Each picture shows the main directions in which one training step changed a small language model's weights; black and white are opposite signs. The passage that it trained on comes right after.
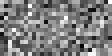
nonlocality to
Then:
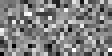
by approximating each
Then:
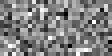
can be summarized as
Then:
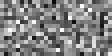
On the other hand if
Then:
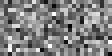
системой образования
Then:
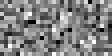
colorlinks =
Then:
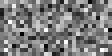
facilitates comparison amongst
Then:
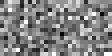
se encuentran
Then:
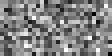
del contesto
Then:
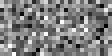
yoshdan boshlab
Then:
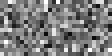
esda qoladi.
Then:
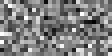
15% of acute
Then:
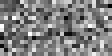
M. To correspond to
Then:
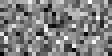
adapting this feature to
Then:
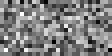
результатів досліджень
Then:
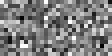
only a single intercept
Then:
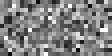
blue color) follows
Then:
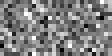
states are based on the
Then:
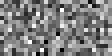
do not know its
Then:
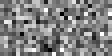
von Parker und
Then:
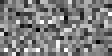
O‘zbekiston Respublikasida
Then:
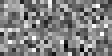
cette différence
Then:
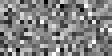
las estructuras
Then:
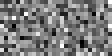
of Tables I and
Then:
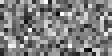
simulations; however, the
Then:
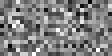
Extensão Rural
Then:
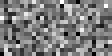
localization. It should
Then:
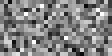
display of electronic
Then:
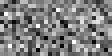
en el último
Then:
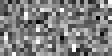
process of charging or
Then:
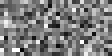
the behavior in this parameter
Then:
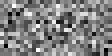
$Y$ modes which
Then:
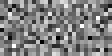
same distance, with
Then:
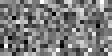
– Iqtisodiyotda
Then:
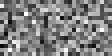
and white lines show
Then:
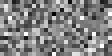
DeepGGL on
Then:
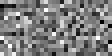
$32H \times
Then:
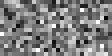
Review Letters}
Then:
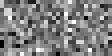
ReLUs to
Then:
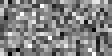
прості –
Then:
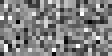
\Jpsi off
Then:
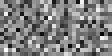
caused by circular
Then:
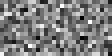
damals, habe
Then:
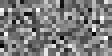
et l'on observe
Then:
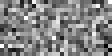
aos usos da
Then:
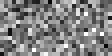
community structure in social
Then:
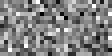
tomonidan O'zbekiston
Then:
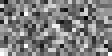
and since one only
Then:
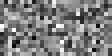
presence of the transition to
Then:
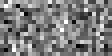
thereby implying
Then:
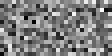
Astfel în
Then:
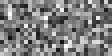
associated with NS surface
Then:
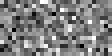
с горы
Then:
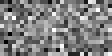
uchun / K.
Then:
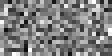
farqlay olish
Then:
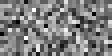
at the epoch
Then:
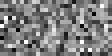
and Scripting
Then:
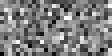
QBO, which
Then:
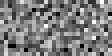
2009 by the European
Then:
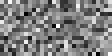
in areas affected
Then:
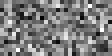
componentes virtuales en
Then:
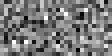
completion of chemical
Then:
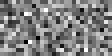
and discrete solutions
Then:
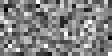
metód na
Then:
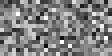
va ko'p
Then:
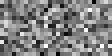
the more subsequent
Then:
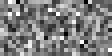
з особливими
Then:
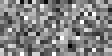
навчанні усного
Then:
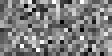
down the mass deformation
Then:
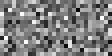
These facts suggest that
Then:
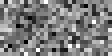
изучается по
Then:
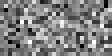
the pure states
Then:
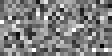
I have a sense
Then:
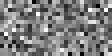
evaluation scheme with a
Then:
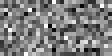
storage time of
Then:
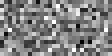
les encaissements
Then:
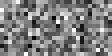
Linac with no
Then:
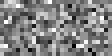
ethernet e
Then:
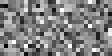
cura di F.
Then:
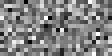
menunjang untuk
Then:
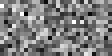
ainda vigentes
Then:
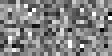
At least according to the
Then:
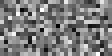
mortes, o
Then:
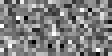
Positioning System
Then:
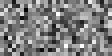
frame-wise channel estimation
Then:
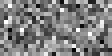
output globally. On
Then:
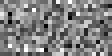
Access to the
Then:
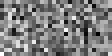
mode to $\gamma
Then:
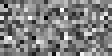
is a consistent trend
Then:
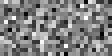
bilan mashgul
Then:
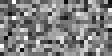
strength and geometry within the
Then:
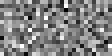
on the lunar
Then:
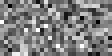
1: Research questions
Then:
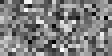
*Kritik und
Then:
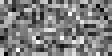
dynamique de ce
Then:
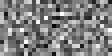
os recursos
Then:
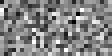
plantio e no
